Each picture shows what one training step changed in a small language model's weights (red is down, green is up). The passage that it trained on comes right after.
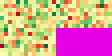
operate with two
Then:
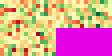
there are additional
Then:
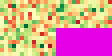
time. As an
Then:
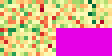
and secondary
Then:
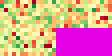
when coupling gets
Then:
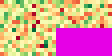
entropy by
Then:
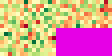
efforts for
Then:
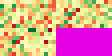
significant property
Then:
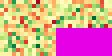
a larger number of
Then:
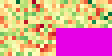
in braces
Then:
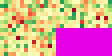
can be only be
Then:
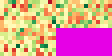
is mediated
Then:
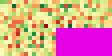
velocity increase.
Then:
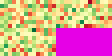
will give as
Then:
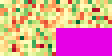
the solid.
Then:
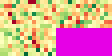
focus on
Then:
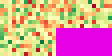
the performance of our
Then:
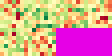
when becoming
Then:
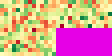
the disk to
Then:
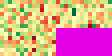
and two gate
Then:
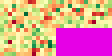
on the specific
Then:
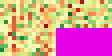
multiple sources
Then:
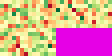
that the length can
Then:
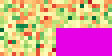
of Theorem
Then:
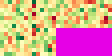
derivative acting
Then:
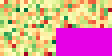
same session
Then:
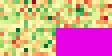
from file
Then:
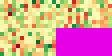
approaches is
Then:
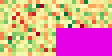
null vector
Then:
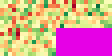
this, we
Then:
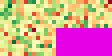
showing that this
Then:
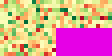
axes are
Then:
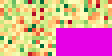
| Table1.
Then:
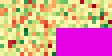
the final result
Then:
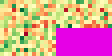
matrix whose
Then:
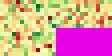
and also, the
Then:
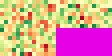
profile was
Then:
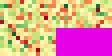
without the
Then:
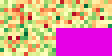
data with one
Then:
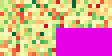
network, since velocity
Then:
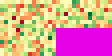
located in
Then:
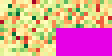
and the turning
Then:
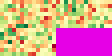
of optimization,
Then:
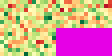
be accurate.}
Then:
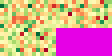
is that there is
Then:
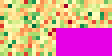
show variations with
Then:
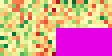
analysis, we have
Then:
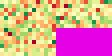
we introduce
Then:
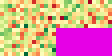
shown here).
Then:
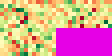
to determine
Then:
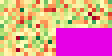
results using effective
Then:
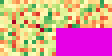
valid for
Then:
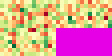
correlation function
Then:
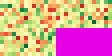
for the development
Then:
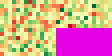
the input data and
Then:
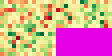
between the red
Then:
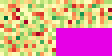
Up to the
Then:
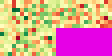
one impurity
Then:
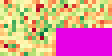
initialized in line
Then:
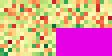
and segment
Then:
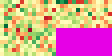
For example,
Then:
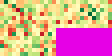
structures using
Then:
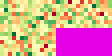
atomic number
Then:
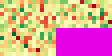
and the final
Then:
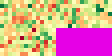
is not equal
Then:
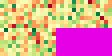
only in these cases
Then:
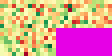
larger is given by
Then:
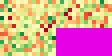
matrices for
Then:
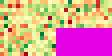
R, and I
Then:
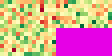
and application
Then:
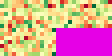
taken into
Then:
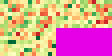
region in Fig.
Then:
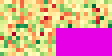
of the following
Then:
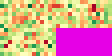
is described by
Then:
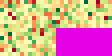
Chip3 |
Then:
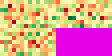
array of
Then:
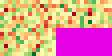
an optimized
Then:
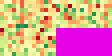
of the local
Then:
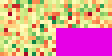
whether more
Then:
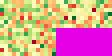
designs. A
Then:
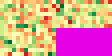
of passive
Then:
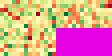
also affected
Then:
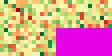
structure. One
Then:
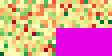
this color
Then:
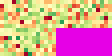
sequence of
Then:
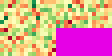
while in b)
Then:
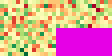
its canonical
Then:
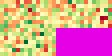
respectively. We will
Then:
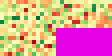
small number of
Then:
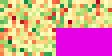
ODR and
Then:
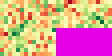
methodology presented
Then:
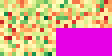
they serve
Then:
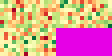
parameters that determine
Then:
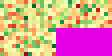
fiber of
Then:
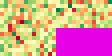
means the
